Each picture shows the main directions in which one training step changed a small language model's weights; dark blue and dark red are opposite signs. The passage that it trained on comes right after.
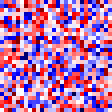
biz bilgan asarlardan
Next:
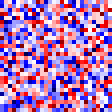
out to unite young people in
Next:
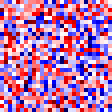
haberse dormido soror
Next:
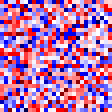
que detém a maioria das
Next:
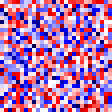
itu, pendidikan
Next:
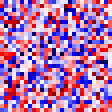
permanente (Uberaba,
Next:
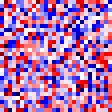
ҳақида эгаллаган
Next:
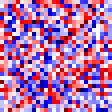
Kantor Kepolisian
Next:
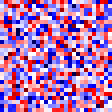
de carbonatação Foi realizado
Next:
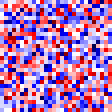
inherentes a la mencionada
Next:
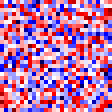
сократился конечный
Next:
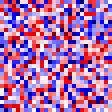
(PhD), fan doktori
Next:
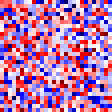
» indique une légère
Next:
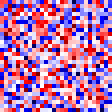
бытия – таких, как
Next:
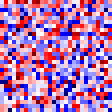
КДУ, В.В.
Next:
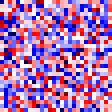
abordem o enfrentamento das
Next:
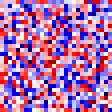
couverture nuageuse
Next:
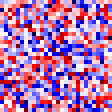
sonuçlanabilir. Yani
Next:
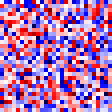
ega. Ota-onalarning
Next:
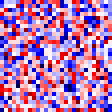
la nivel de fabrici,
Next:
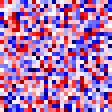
dilakukan mengenai
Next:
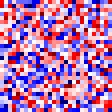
отримані ще 50
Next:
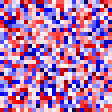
vi siano guardiani
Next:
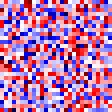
noyob kimyoviy
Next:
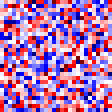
de provas, diferente do que
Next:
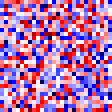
Según datos del Censo
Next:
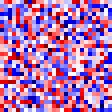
görülme sıklığı
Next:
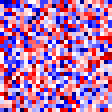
aj špecifické
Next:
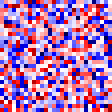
de la salud deben
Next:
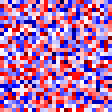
1. Львівська
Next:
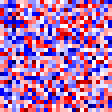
Tahririyat fikri har
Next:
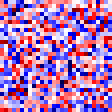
llevar a acciones concretas y
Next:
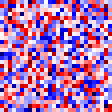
la saison humide).
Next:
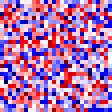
alle 6 Versuchstiere
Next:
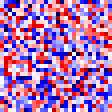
B, C y w i ń s
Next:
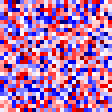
eng muhim, fundamental
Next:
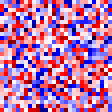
давній слуга його
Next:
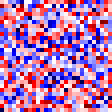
приділено питанням
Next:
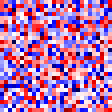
и индекса АМО
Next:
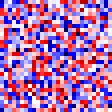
bilan yakka tartibda
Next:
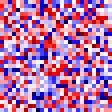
korxonalari faoliyatining
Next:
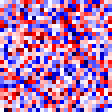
social movements are a vital
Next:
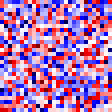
tahap ini banyak
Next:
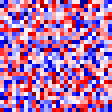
dari masing-masing anak
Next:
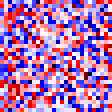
подтвердили, что
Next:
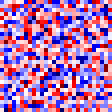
of hoe men het noemen
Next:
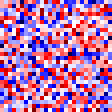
каждый пункт
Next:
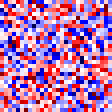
door U te stellen eisen
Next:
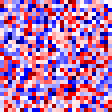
keltiradigan muhim
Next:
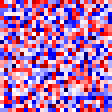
pilih Informan. Wah
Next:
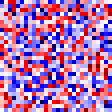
и более короткие,
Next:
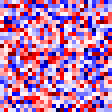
de la langue. Il
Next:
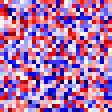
variabel yang diuji.
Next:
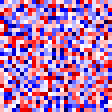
les démarcations se défont
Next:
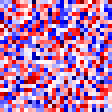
"Banklar va bank
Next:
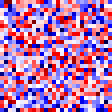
ishki kúsh hám
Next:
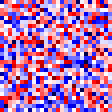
removal system with
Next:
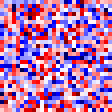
и его влияние на
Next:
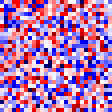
do aprendizado na área
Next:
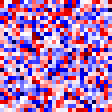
du second groupe,
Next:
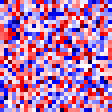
“Nunca”. También
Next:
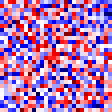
y 56 portugueses),
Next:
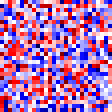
Diyanet Vakfı
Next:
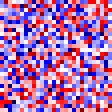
e alternativa à abordagem
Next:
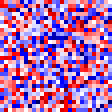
yillardan beri xalq
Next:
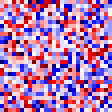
bahwa kedua variabel
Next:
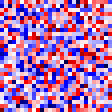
із Катериною
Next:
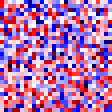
fanlararo yondashuv
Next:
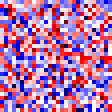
2 gram. Tujuannya
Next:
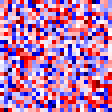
Blesa. Instituto
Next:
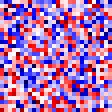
brauchen nicht so viel
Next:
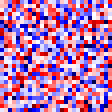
o'tishi bilan tabiiy
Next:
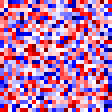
ТОПОЛЕЙ В
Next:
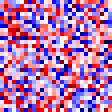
motivo, é possível observar
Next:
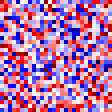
2021, não conseguiram
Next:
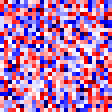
людей и бизнеса
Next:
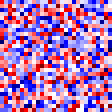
qo'llash bo'yicha
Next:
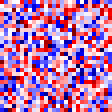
vực nghiên
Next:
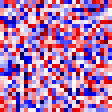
em si. Parte disto está
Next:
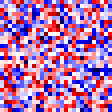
The article examines the
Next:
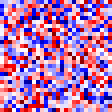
achiziții publice
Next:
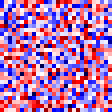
ayrılmaz bir parçası
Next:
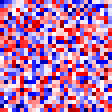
ixtisosligi bo'yicha
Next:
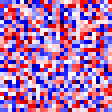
de aprendizaje,
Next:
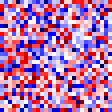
wird z.B. nicht nur
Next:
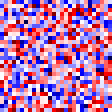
пособие. – М.:
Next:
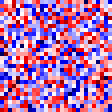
futbol etkinliklerini
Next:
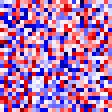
²) Solishtir ma
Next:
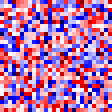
qancha hajmini qancha
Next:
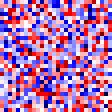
fiind excluse articolele
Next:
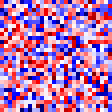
pangan beras masyarakat yang
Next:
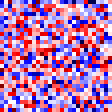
Эшбуриев, С.
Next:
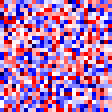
în comunitățile umane.
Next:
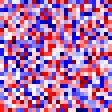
matière d'évaluation
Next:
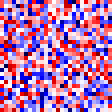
en el extranjero como
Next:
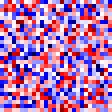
колоссальном размере
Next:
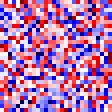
pada kualifikasi,
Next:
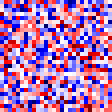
época, estavam o
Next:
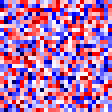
qizi, Abdulla
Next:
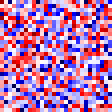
Limba franceză,
